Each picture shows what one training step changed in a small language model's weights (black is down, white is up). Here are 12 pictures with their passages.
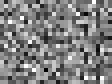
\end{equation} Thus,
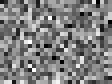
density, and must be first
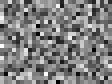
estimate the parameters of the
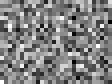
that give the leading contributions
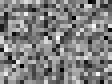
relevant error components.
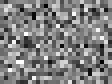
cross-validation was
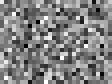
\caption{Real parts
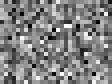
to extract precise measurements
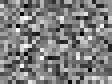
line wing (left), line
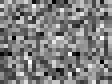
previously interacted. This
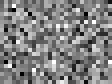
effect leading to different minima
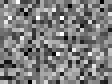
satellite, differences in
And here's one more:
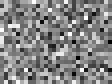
the generator are described
